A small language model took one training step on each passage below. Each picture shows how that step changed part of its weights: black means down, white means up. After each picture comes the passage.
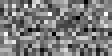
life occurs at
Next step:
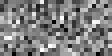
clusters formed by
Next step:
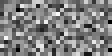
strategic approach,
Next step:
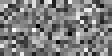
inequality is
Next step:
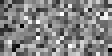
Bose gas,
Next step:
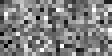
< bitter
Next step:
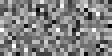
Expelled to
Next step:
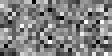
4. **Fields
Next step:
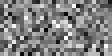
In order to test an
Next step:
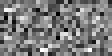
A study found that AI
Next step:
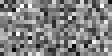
or gaming
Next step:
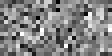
the super soft soil
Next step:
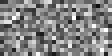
representing significant surface
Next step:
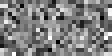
order to analyze
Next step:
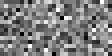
capital in its
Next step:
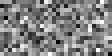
collect the usage
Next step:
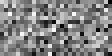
unacceptable fit
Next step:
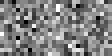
illustrating the expected
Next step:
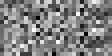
the development of several
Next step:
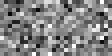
improvement in the
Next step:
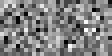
Fermion DM
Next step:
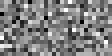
OILS Three
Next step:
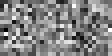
sensors provide useful
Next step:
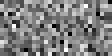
eigenvalue. Using
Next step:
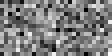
gap. In absorption
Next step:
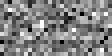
case is an interactive
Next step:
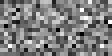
adjoint variable μ
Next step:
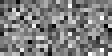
distribute the load
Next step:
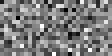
of vulcanization
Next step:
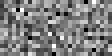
conditions is essential for
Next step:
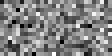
test case, which can
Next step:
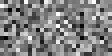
of the simulations, and
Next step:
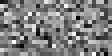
normalized coordinates,
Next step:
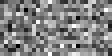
targeting individuals
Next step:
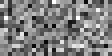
after subtracting
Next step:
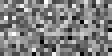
are neglected. For
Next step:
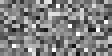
the CS2 training
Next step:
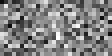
absorption, in the
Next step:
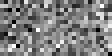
of disengagement over
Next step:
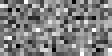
of quantities will be
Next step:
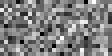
$r$ is a
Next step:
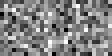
topology that maximizes
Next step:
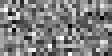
identical design. This
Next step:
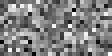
cases conductions.
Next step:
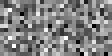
was rejected
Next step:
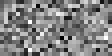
cluster [10]. The
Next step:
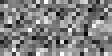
converge to their
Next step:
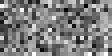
function of the two
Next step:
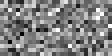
orbital and CI coefficients
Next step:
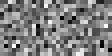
from an individual's or
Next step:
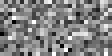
that model projections
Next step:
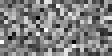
the survival of
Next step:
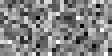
the performance of the
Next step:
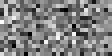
because of their relative accuracy
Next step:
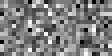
effective communication is not
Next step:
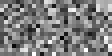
in microflora
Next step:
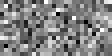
at the right time,
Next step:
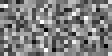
dependence would affect the quality
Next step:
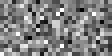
In contrast, we are
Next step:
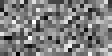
company because of a
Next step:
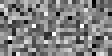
then show that the number
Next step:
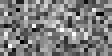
be used as the feature
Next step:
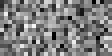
spread and lower
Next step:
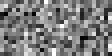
can be used for communication
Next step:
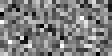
has a precision of
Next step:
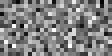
RPS clumps
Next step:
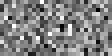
functionalities achieved) and
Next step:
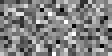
early warning systems
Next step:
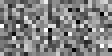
\noindent {\it
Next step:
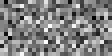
do this, we define
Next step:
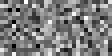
of fault could affect
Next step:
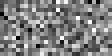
Through interview with
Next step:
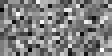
sources that fall within
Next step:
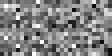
recovering energy from
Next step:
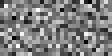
with dilute
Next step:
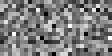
as digital elevation
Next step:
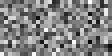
the air. Fig.
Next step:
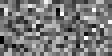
produce commercial
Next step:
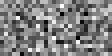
Law. Are
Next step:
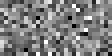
the minimum eigenvalue of
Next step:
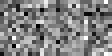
services to the digital
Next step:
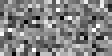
month in which the
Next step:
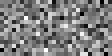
a smart platform
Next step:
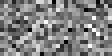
validation outputs for
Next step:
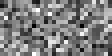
observed: a) in
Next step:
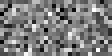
first few bonds,
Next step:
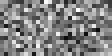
the first moment of the
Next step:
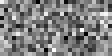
original copy of
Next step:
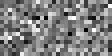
our choice is that
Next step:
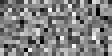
Yu. N.
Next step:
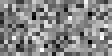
population assignment to a
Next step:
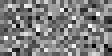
discovering types
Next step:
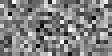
the line tension
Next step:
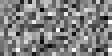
technology and project management.
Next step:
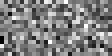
that now exist which
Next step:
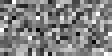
channel to 128 and
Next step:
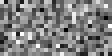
and knowledge networks.
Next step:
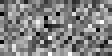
capacity to adopt new
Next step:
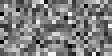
effective way to characterize
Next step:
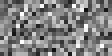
Zheng Z,
